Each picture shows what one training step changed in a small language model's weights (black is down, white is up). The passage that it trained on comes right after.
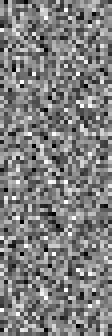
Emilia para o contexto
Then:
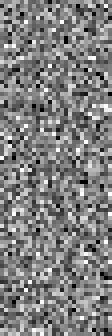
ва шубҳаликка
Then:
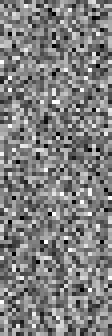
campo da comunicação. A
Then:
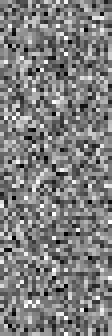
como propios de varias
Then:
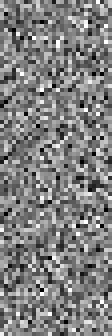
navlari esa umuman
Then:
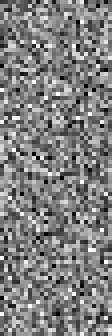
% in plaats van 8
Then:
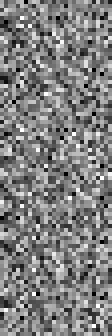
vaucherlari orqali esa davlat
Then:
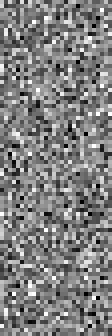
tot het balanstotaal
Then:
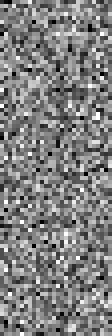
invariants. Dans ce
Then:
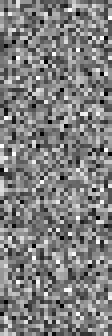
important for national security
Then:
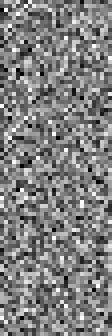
en su vida profesional. Poco
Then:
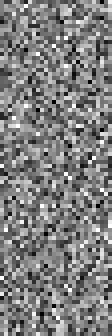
vista o cenário de
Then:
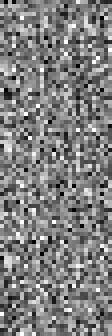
variantlari bilan ishlash jarayoni
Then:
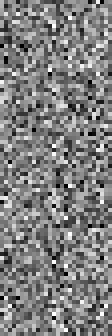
salobatli doira
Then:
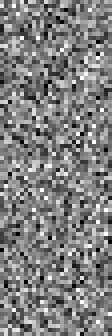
30 минут; жеке
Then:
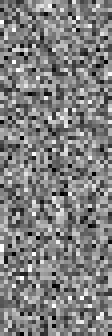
realizadas por un mismo
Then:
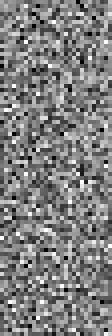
lado, el uso de
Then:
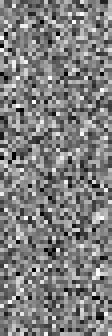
acusado deve ter
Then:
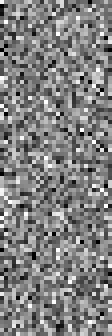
etdi. Bu nusxaning
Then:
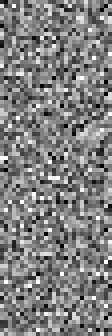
gubernamentales, la
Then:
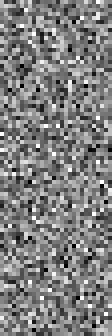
фаолиятимизда ,
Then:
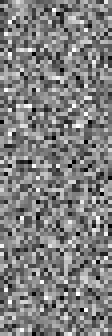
творческому порождению
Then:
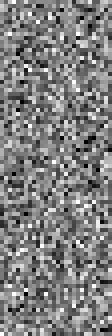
маҳсулотлар ГИ
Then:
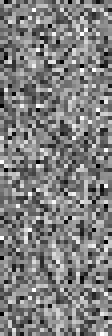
en encourageant
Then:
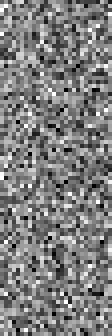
університету імені
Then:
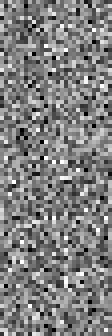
Eshqobilova N.
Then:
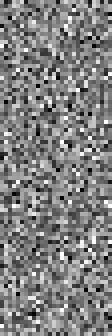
себя как пьесы
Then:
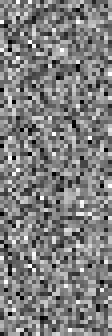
situation, in particular the problem
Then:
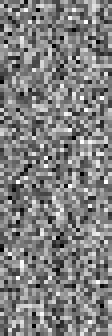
и требуют
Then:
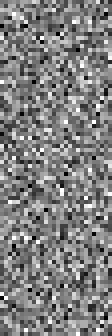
gradi osećaj
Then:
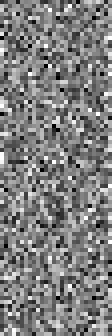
stage, and the evaluation
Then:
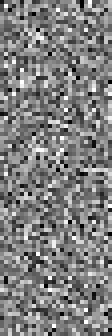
usar una configuración en la
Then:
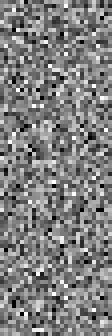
нормал ишлаши ва
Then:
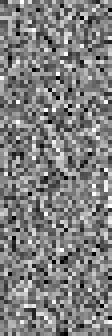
das habilidades matemáticas
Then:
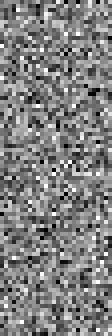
воспитание и обучение
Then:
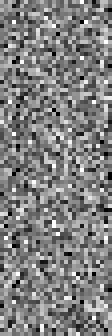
mlrd so'mga,
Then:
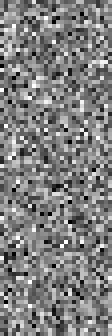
în care se instituie taxă
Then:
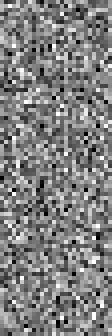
народні маси, вся
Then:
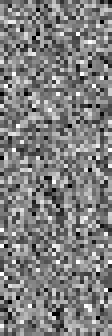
ishtirok etdi.
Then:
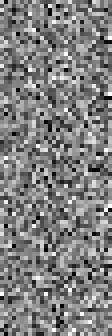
hurmat ruhida
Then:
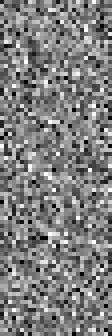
las ciencias sociales, el
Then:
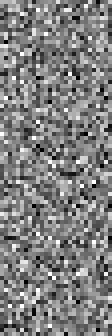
Denpasar tahun
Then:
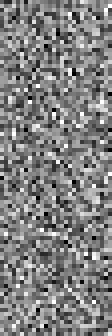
*Andalucía en la
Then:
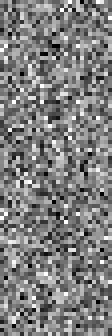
Incolor COAGULO
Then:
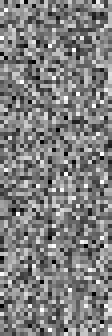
shaxslardan olinadigan yer
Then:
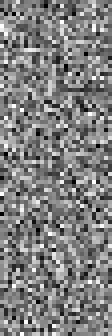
ги подобрува
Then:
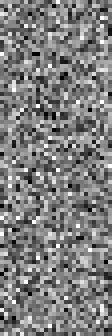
S. Brînză
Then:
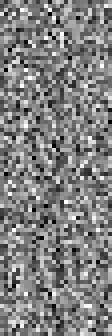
"O'zbekiston Respublikasini yanada
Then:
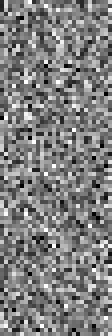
un procedimiento o el
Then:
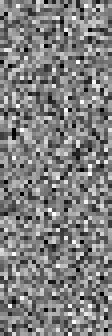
Temperamentul coleric
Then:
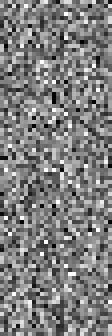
países. Los estudios
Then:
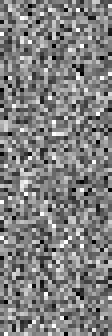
Institute of Oriental
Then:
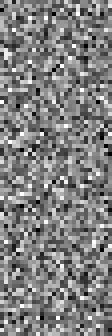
риска. Ключевые
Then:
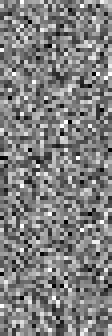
Centralistische fase
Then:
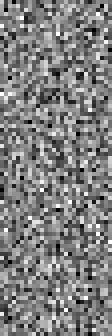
pushtalarni olish uchun
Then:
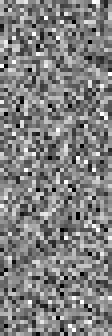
Penguin Press. -
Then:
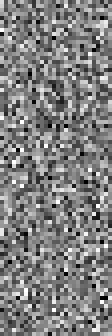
raqamli tibbiyot va yangi
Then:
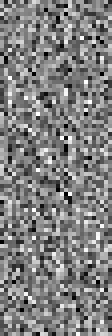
tariqasida tingchi,
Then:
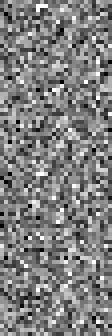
ҳузуридаги таълим
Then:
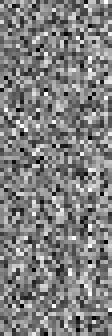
جعفر رحمه
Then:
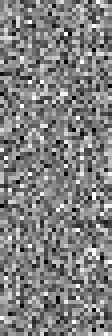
organik erituvchilar
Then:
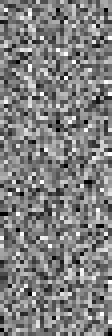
revivalismo: himnos
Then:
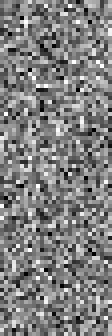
crecimiento del CI e
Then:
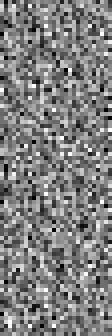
underlying the development of
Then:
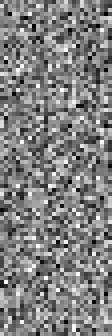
Akhmadja- novna**
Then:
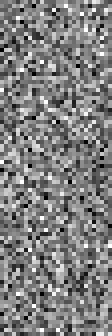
sur la lumière
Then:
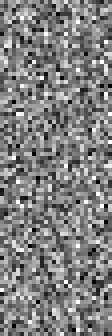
this educational game, it
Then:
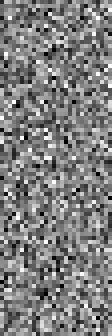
sifatida S_q obyektning
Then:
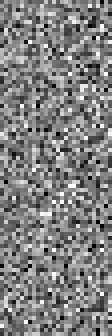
творчества дети
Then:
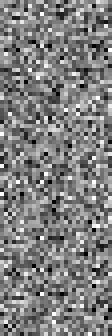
v kontaktu s
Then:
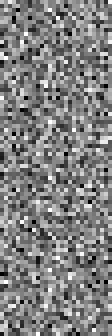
gibov je v skoraj
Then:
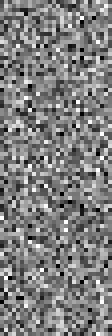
aluno. É na
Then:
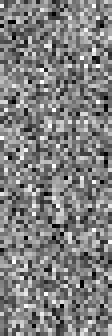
das Clínicas do
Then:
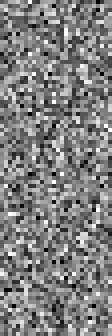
широкое использование не
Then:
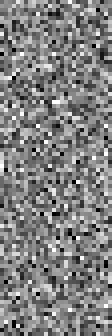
la literatura, disciplinas
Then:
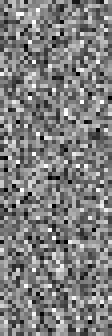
classificação de
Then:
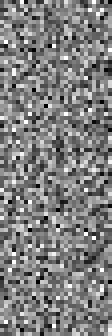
Уайльд использовал
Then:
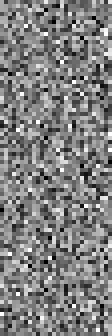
bo'yicha falsafa doktori
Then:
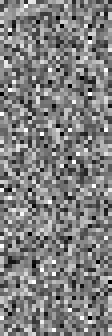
biri sifatida, mamlakatda
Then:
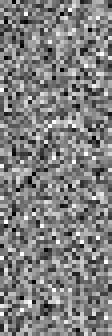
Code is Law »,
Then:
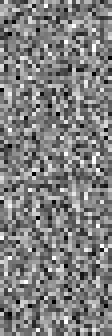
o'mini bilishi.
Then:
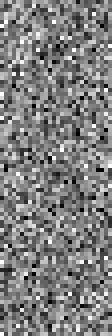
Третьи авторы
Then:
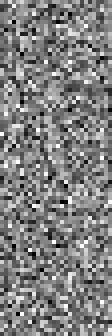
stress, anxiety,
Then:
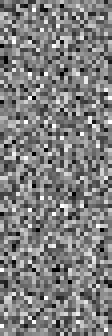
и риски [10]. При
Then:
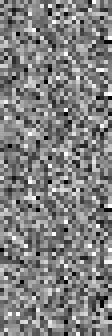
hurmatni bildiradi.
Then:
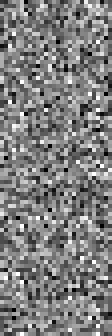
nesse tipo de atividade
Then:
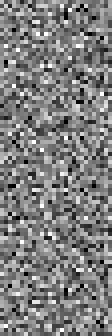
do aumento da modulação
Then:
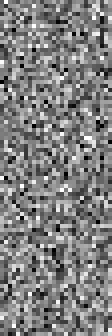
на более традиционных
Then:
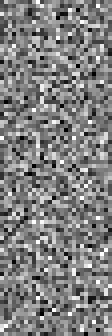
Kolumba navi
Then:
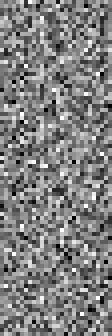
/ Таржимон ва
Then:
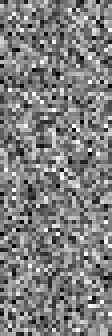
incluidas en el estudio, se
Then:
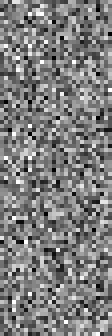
de los viajes
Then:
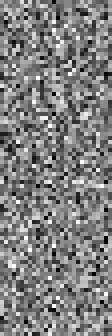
iqtisodiyotida mehnat
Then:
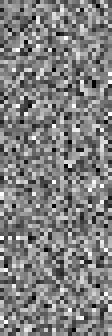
masyarakat suku
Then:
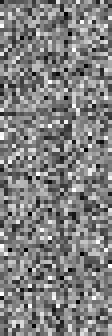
kỹ năng
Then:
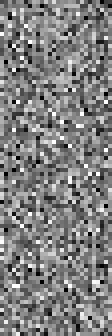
mit Forschungsdaten
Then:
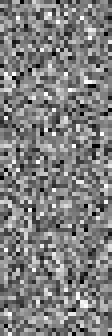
основания его применения,
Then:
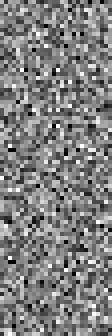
на характерной для своего
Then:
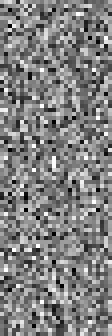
«Курс общей
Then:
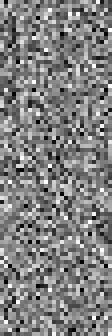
oliy ta’limni davom
